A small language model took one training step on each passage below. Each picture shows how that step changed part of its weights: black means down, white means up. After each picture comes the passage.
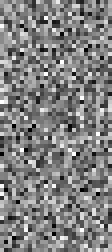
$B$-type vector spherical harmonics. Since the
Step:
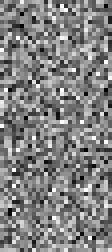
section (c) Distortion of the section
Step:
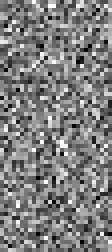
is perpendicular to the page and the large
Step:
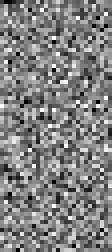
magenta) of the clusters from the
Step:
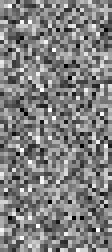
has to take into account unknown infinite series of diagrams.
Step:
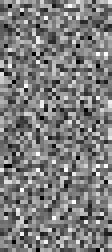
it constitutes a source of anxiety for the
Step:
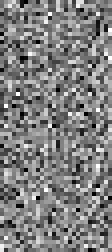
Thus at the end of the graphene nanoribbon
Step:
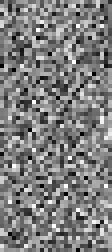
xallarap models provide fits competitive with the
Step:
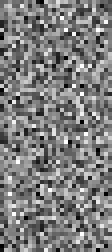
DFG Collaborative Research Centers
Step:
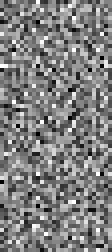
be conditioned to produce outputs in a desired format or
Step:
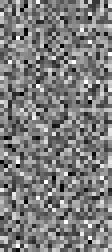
for the solution to the strong CP problem is discussed.
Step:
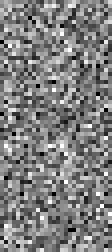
It is a corporate rescue mechanism by
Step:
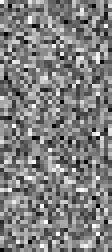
the MIT license, where we ask
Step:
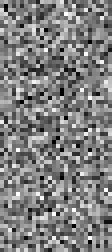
snapshots of current surface properties that
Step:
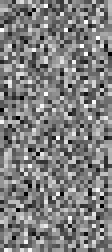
ignore them, i.e., we set the
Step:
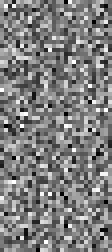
sheet, bringing them together as a unitary body
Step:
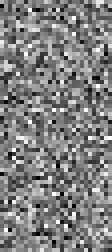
gas, metals, and dust in disk galaxies in
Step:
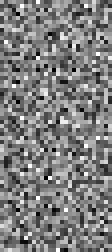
shielded by supercurrents running parallel to
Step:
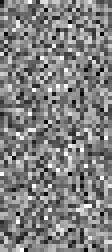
Spielberger in 1980 was used alongside
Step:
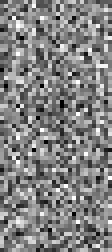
of ICT in science and technology instructions.
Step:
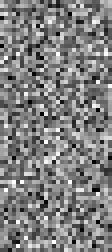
A 6.9\,mm length of the MCF
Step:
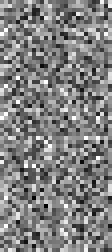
the jet head position has little dependence on the grid
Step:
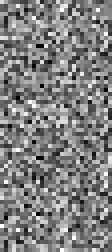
be taken as yet another feature highlighting the critical role
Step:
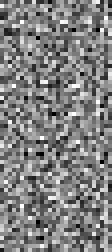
the accuracy of proposed localization approaches. For
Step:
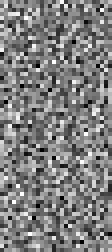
book}(\gamma, t)$, where the coordinate %
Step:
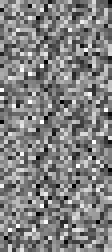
aware about indoor air pollution as compared to
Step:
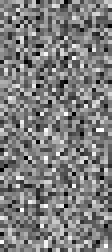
Landau levels. An experiment for testing the
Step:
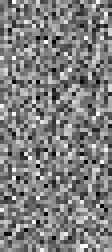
indirectly validated using the acoustic characteristics of
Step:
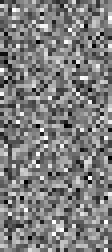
(or "metric ton") Mg
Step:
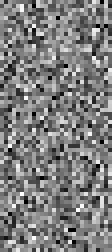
of the strongly interacting matter created in heavy-ion collisions
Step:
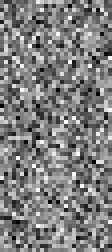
application can be chosen to be uninstalled
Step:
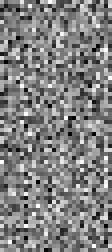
and dynamical evolution of galaxies. They are the main
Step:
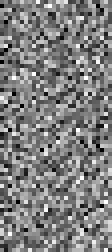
linguistic representation of the appurtenance
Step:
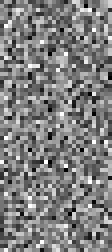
Functional Materials* **2024**,
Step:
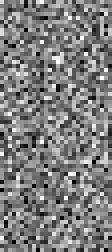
verb. The correct translation is *the environment,
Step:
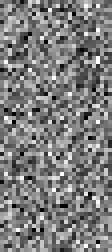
for the corporate sector (Ko et
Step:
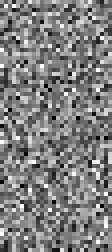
reverse process. Today, we already know
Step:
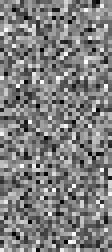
lattice QCD simulations at high temperature. Our calculations show that
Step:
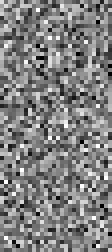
is thus given by $$ \delta E =
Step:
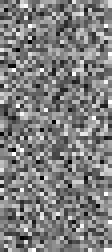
the gluon distribution function. At RHIC
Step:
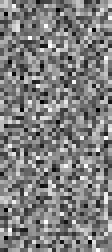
modular chemical reaction systems mathematically. To do this we
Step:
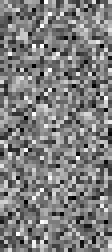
longitude and latitude. We found that the
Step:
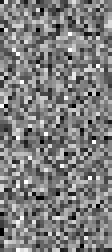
that students in Enugu State displayed weak proficiency
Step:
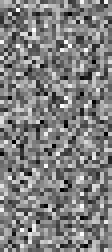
in the \texttt{priority}
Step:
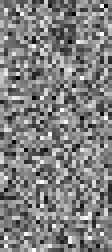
downslope with the advection velocity $u$.
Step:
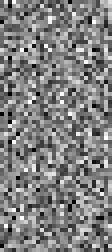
33.5%, and polymicrobial in 11%.
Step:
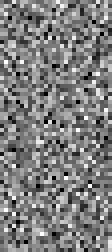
AFM has been applied to understand the modification in
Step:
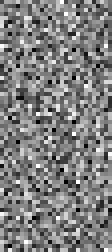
such as network slicing, virtualization, and
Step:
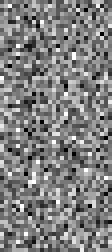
ultrasound images. Hough Transform detected
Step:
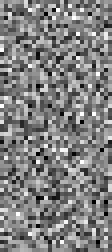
provide essential information for the FRB models based on
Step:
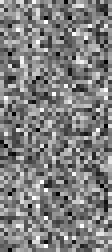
The $\{\{Y_\ell \otimes
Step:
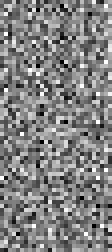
spectroscopic (UV-Vis) analysis and
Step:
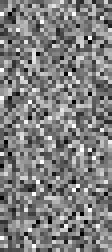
Delegation of the City of
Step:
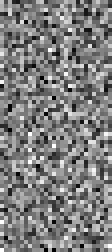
of data protection law must be observed⁹. The applicable
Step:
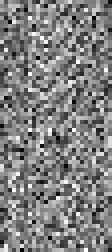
skeletal muscle⁵ may occur in some
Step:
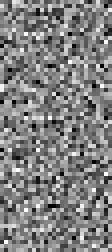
they are available from the corresponding author upon reasonable
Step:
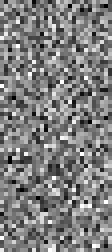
L. flowers, unsaturated fatty
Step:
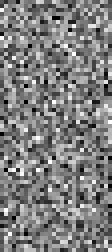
Ethiopia. It addresses firstly
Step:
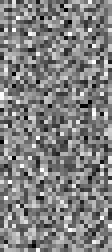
by the highly significant chi-square analysis results
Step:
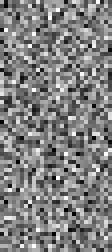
projects were formed after the publication of notice by
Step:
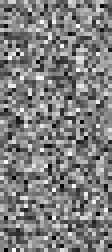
of the VSII observatory and has led to
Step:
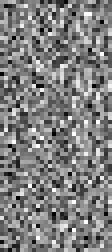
process for judiciously selected values of the uncertain
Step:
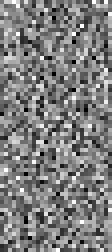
self-induced dynamics displays an increasingly sharp
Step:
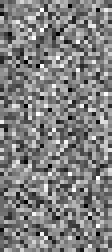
and male ascendancy in society have put women
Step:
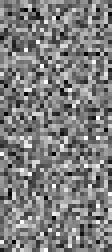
as promising candidates for a new generation of electronic
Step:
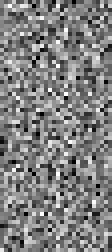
adaptation decisions in Android context-aware
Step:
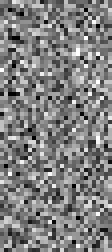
Whereas, for partially observed models, regularity
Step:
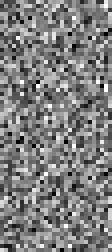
one-hot encoded labels of tumor
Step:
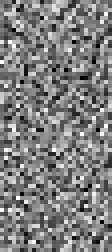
the comprehension of the texts being read or
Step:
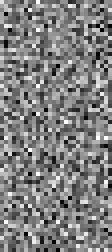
are severely constrained experimentally, if those quarks have
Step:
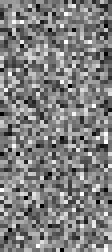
heights are limited to \mbox{22.5
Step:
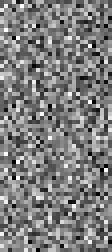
As the magnetic field decreases, the first-order phase
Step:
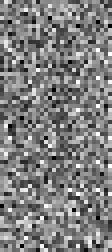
15$ Crab in flux across the
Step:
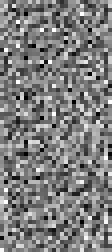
of inflation. Of these, one probes the underlying
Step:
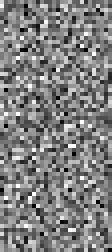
that older users are more frequently using the app
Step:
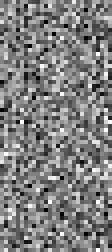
further monitoring and better management. MATERIAL
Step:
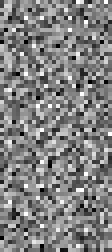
Editor: Anastasios Doulamis
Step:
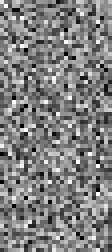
GUPTA, *J. Indian
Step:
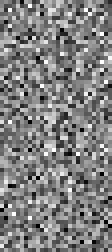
resistant staphylococcus
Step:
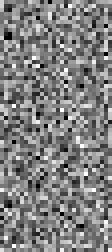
This is close to the measured values $\beta \sim
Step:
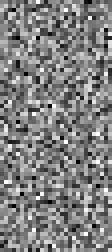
models, and descriptive statistics. These methods will allow
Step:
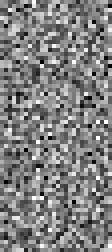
2 process and conditions that they have to go through called
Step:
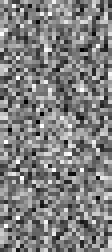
the number and position of the users. For this
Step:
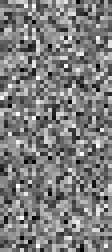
In Human Gingival Crevice
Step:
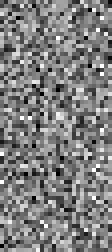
recurrent cerebellar model articulation controller
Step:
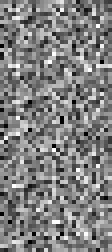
ANÁLISIS DE LA
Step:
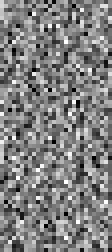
{-q}), \end{equation} replacing
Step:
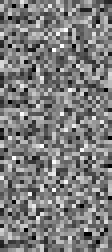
REACTION TIME OF 24 AND
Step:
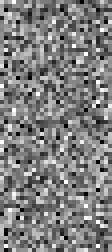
\Tkin\ and \nHH\ calculated
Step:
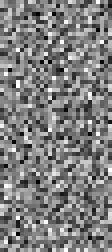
the weighted graph in terms of its connectivity and
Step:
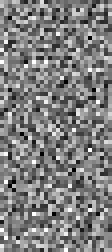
for the Brillouin zone integration with
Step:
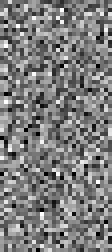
Hamiltonian. When both the inequivalent $K$
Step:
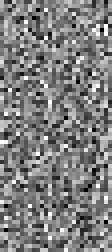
the log-log plots we find the following exponents
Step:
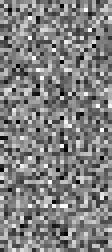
(NICU) as protocol for observation and
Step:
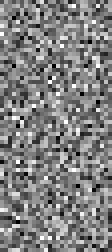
setup are also discussed there. Then we come to the
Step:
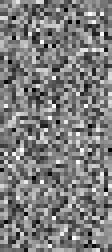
for several reasons. The first problem is that a significant
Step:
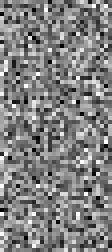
if there are systematic differences in the way graduates from
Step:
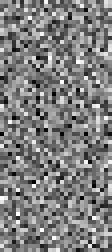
By mathematical induction for $n = 2$, using
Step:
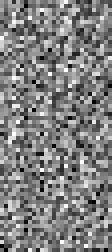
a hydrophobic therapeutic moiety can
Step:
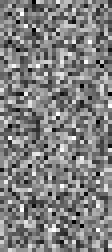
cells and correspond therefore to upflows. However some
